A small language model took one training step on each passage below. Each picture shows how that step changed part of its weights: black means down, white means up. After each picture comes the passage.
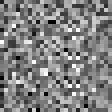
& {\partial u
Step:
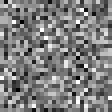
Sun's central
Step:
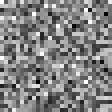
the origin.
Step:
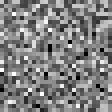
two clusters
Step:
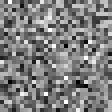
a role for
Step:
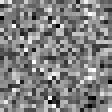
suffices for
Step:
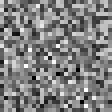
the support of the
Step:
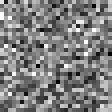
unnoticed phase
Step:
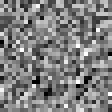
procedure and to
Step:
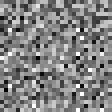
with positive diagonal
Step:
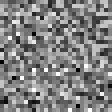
of $\b$. Let
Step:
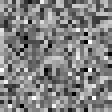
red giant
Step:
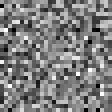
case there is a
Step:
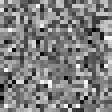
the location of
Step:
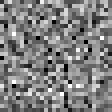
\rho }{\theta
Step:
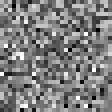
to remember
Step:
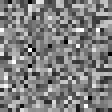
isomorphic to
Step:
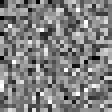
i.e.\ every
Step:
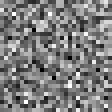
blocks which
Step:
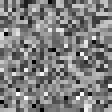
event distribution with the
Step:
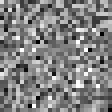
be done to consider
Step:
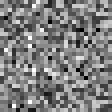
map is an isomorphism
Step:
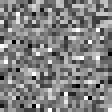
$T$ be the
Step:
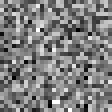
the power-law
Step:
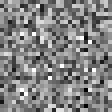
some group element and
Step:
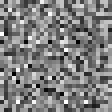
height at most
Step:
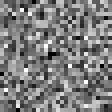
interpolation problem}
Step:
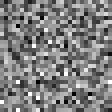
approach the problem from
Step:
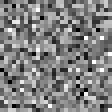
for convex functions
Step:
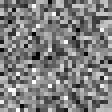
defined as above and
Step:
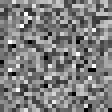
Let us express
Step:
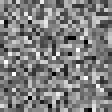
2 C_\beta
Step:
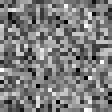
the toolkit
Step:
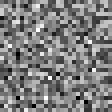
with $u,
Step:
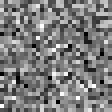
the $EP$
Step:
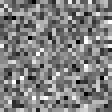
state via first order
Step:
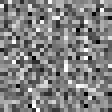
\emph{is not
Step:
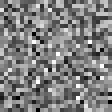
the second condition:
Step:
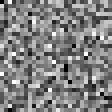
\right) =
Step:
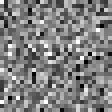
QC H3A
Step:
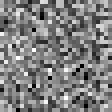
contend with,
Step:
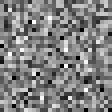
row of triangles
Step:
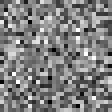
USA }
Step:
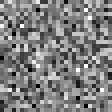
to transit.
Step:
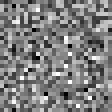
for $m \ll
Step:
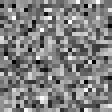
reads $5
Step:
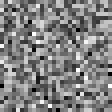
the network structure for each
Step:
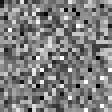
a cube
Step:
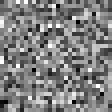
de Leur,
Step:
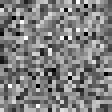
highest density of
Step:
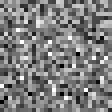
somewhere, as
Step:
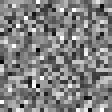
July, we
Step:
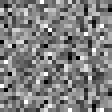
j} \overline{
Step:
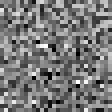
which contradicts
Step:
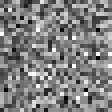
prediction, given
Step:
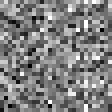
dilatations of the
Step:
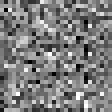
test and trial
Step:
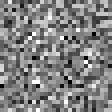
a lower temperature and
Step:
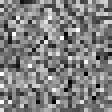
cm. Each
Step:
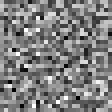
of transformations
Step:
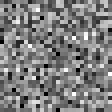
for the vertex
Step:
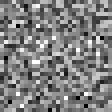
proof by choosing
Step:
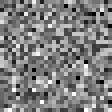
and eigenvalue of
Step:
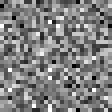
the baboon
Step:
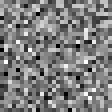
have $${\partial
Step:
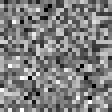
step for obtaining
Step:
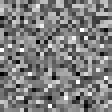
with basis
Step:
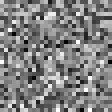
of Banach
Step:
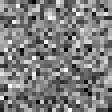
invariants of
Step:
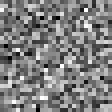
operator approximating
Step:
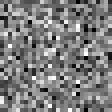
XAS at the
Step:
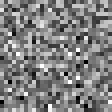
the kernel function
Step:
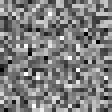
base for the
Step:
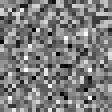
vertex $z$
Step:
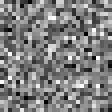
panel is the
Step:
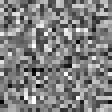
the additional term,
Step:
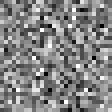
shock with
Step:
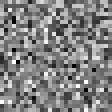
= \tmatt
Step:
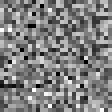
degree zero, so
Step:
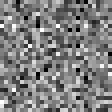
Their {\em
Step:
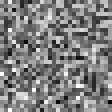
a region of the
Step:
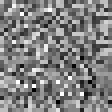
two rectangular
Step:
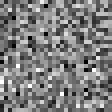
designated by
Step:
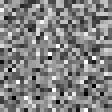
space-time region
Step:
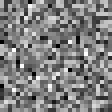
is an appell
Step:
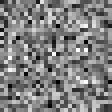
T_X \subset
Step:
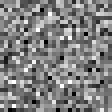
most $N$
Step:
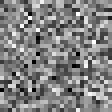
The next statements
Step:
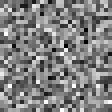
normality assumption.
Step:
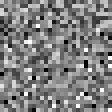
also that over the set
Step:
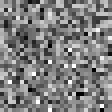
red color
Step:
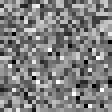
through it to localize
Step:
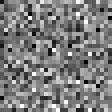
The DMFT
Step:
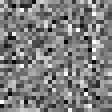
properties} \noindent
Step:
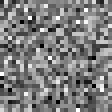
polyhedral real
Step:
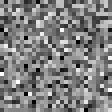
detector at that
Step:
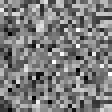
thermal source
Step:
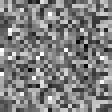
during the
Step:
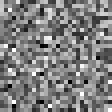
third decimal
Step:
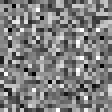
for an affine
